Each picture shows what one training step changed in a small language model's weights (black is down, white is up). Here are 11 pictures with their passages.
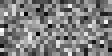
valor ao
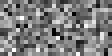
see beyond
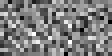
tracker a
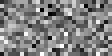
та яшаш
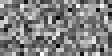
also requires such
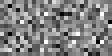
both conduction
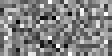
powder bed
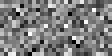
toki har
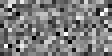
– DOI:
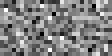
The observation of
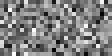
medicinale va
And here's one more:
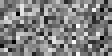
the formation of a
